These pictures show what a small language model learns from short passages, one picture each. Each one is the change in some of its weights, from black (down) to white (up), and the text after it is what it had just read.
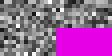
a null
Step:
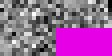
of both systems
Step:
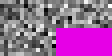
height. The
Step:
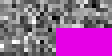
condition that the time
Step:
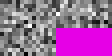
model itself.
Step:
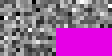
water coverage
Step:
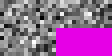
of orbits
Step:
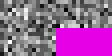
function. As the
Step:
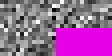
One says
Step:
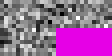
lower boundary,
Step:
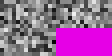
for cool stars
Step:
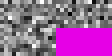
large kicks
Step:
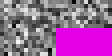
large contribution from
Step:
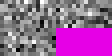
points and
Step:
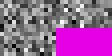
and largest
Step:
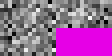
any of the
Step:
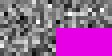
the narrowness
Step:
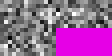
by two conditions:
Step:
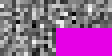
is dispersed
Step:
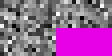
function outputs
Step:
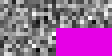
is shown in
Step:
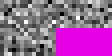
flux, the
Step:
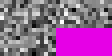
the central
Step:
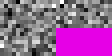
the risk
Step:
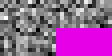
number of nodes
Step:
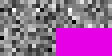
label of
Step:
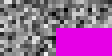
which come to
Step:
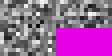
we need a
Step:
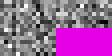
average over all possible
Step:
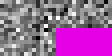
which gives the
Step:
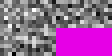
contrast with
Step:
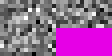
with the spectral
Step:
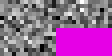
unique solution
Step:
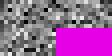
This fixes
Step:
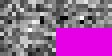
transactions of
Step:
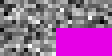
in our experiments
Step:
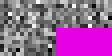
light curves that
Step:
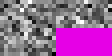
terminal node
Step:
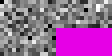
and shorter
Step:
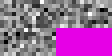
found that,
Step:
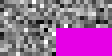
have been widely
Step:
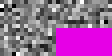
made of
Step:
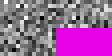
The angle parameters
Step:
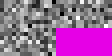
approach, through a
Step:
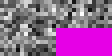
basic case where
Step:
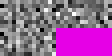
QVM by
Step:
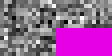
a long-term
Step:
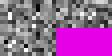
an example of this
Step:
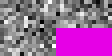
& \ddots
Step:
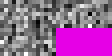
is only a
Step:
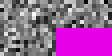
of the light
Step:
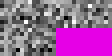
solid line which
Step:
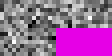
approximation and further
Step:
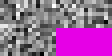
are imposed as
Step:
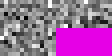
calculations. We
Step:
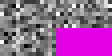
We make one
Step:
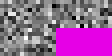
physical parameters.
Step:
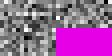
we initialized the
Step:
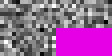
are listed
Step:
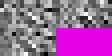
representations of
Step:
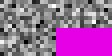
be applied
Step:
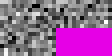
that we require
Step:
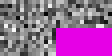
for both methods.
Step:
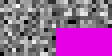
and scalar
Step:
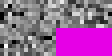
for bare
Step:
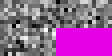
two conics
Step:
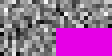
find an expression
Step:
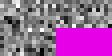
divided by
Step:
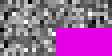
is not any
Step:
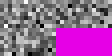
identifying the
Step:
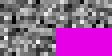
a small number of
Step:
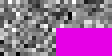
because when we find
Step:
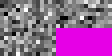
reaches a
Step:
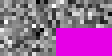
for example). The
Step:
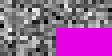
to generate and
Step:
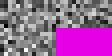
located at
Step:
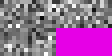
We use these results
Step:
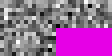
their partner used
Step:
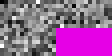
the student
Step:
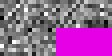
distance between the
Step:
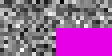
M_\beta =
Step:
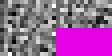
strong enough
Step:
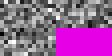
the HK equation
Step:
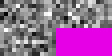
weak coupling one
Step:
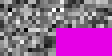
a function of
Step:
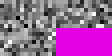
with previous results.
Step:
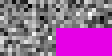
of motion have
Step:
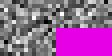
in the field of
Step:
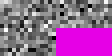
SK, we
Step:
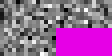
and binary
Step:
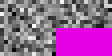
Another point
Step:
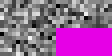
the ground
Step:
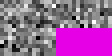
previous measurements.
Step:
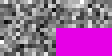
AGB star
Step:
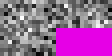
energy, and
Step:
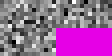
This is in
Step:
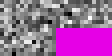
observed in some
